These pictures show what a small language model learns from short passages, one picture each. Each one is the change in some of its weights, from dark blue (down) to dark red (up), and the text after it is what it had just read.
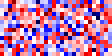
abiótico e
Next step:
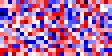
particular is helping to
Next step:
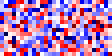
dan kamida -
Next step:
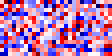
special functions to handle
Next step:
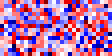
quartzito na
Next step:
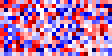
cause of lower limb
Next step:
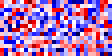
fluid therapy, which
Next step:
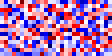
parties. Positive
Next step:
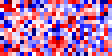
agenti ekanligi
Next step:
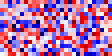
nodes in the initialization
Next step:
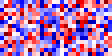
availability assessment of
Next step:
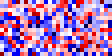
One major problem for
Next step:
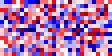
source. Some part of
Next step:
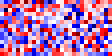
SBML as a
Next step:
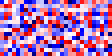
spatial resolution. The
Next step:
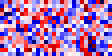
– Emerging
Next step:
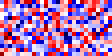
problems it brings to
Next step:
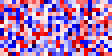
only traditional criteria of
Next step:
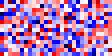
and following a simple
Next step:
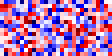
Programs:** Stations
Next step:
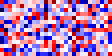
copiilor cu
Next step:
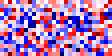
FOD were measured by
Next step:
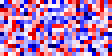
need to be considered and
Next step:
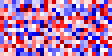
interaktivlik hamda
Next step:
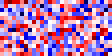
research questions: 1.
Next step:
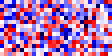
data of the association process
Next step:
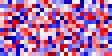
University Hospital.
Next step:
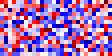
share of strains
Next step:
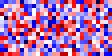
and Á. M.
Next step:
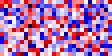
The distribution coefficient reached
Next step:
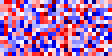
до Кодексу
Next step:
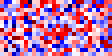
dalla comunità
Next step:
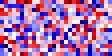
various diseases. this
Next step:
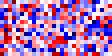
are obliged to change
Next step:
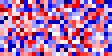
Voltage. -
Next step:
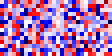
training and selection for training
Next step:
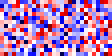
or layers by which
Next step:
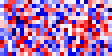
natural extension of the
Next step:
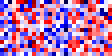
va arxeologik
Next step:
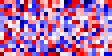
to transmit our data
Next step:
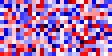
conditions, such as
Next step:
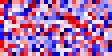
из всех.
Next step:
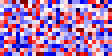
(see Figs.
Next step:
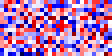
study the dynamics behavior
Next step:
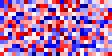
The study shows ways to
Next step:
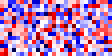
not only a transport
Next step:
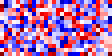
to heal.
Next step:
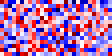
slechts ten
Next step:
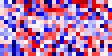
this does not reduce
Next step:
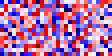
Doctor of Philosophy
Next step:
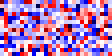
individual xususiyatlarini
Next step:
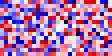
the concentration of CO₂
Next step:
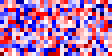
resilience to potential
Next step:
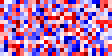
5. Yung
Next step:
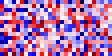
fourteen days patients
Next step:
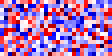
in research due to their
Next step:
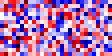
later. Two of
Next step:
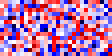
–marcado con
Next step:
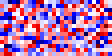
This study explore the
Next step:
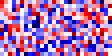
perceive its authenticity
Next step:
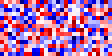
placed in the back
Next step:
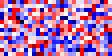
performed, the result was
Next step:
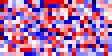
Journal Of Academic
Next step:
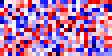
patient is their personal
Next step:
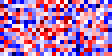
c) modularer
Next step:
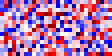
відомства функції
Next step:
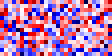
dinámicas relacionales
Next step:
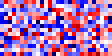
kullanılması 27.
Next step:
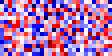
behaviour in social
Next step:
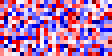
de limão e
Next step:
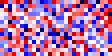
Anacardic acid
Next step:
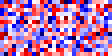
set of steps:
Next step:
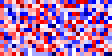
on under CAMS
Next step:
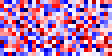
of muscles at
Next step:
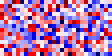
was supported via UK
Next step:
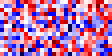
la finalización de su
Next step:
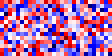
entre outras, com base
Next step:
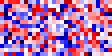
did not affect breast
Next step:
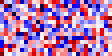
de esta nueva
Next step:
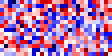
acceptable. In our
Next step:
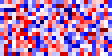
21st century
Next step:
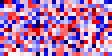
models using a Living
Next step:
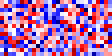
citations per year in
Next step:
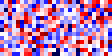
achieve sustainable development in
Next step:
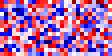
actual result as the test
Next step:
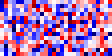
7. Моянов
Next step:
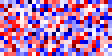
The case of port
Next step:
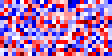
Ning H. Internet
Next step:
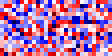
γ is set to
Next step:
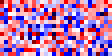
para a aprendizagem da
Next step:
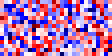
dan masyarakat
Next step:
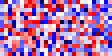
autônoma, é
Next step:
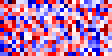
inflammation markers
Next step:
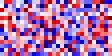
a peak in
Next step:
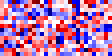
be photographed
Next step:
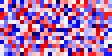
their perceptions of
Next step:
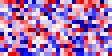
Obsession and
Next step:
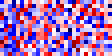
map of the construction of
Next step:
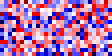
project for improving the work
